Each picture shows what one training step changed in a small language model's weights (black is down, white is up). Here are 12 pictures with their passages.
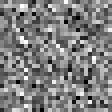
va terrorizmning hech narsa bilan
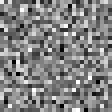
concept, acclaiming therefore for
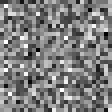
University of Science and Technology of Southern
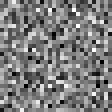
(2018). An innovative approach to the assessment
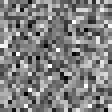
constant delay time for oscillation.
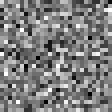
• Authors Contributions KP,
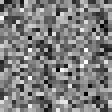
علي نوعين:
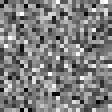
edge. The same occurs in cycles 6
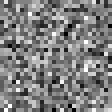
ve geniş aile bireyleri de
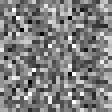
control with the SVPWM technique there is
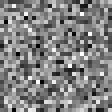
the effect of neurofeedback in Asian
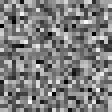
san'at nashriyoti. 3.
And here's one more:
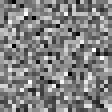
publication of this article. Informed consent
